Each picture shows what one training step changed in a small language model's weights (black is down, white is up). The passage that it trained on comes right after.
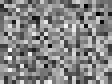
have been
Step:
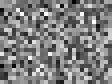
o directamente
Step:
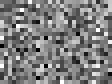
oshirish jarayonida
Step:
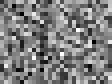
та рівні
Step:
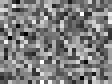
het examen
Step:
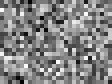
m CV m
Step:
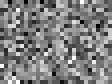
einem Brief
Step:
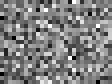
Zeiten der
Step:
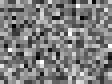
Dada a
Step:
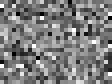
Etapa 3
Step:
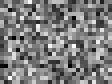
ao desenvolvimento de
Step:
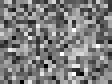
sendo a
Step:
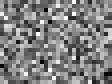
kafir di
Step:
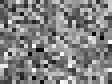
на одного
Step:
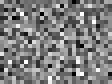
o ensino de
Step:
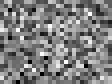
en dit
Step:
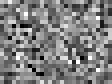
také z
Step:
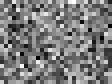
Success and
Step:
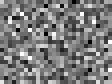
o termo de
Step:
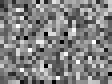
IN RIO
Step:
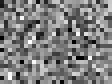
& Innovation
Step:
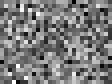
issues in
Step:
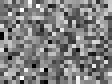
fanlari bo'yicha
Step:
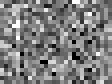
was an intense
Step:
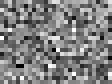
necessário para
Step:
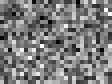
entre os empresários
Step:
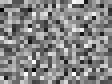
el tipo
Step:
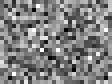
dengan tujuan
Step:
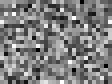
для использования
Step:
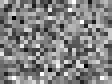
com dados do
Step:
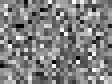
Group on
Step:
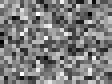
des eaux -
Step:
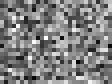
qui mesure la
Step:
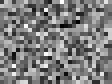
maqsadi va
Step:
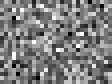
raíz de
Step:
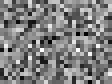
steht nicht
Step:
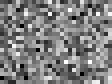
и Пенни
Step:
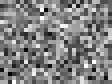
formas de vida
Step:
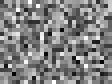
uchun boshqalar
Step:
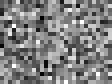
for public and
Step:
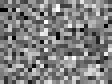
tale metodo
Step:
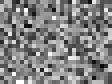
de derechos
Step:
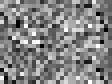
le type
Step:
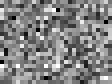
W dniu
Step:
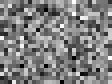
Journal of
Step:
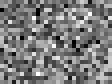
sua inserção
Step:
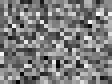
dit in
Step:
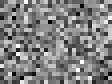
ishlab chiqarish
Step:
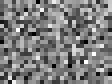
of education and
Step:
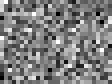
os dentes para
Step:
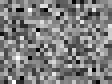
Gewalt bei
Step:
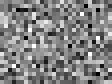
Bu omillar
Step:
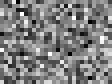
acaso que
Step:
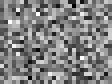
Наук. –
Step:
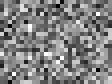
hal qilish mumkin,
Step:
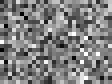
тілом та
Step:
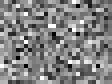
g‘am va
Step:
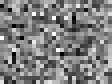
roses on
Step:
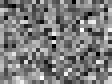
ad esempio
